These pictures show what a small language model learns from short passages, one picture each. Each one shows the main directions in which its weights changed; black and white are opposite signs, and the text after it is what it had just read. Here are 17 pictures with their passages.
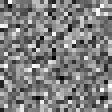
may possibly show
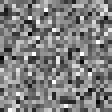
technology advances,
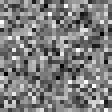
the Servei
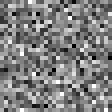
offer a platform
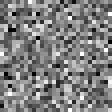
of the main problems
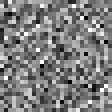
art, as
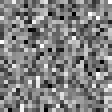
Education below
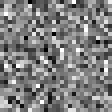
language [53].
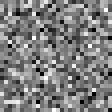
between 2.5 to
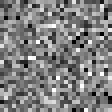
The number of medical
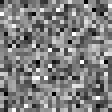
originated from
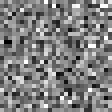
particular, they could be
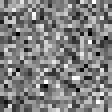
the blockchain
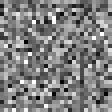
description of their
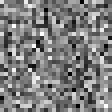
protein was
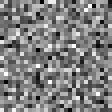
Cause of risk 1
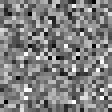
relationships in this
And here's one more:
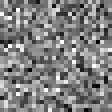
are summarised
